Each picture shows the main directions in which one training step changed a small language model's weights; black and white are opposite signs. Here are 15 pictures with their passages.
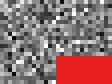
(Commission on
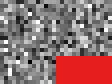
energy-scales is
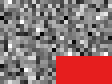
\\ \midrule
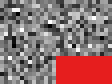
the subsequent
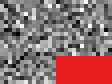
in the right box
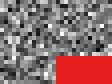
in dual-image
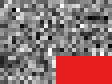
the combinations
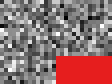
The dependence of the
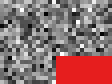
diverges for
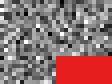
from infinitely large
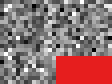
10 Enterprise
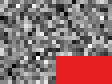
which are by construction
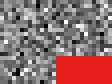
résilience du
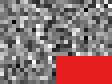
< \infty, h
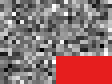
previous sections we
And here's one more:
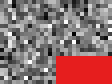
einzeln in der
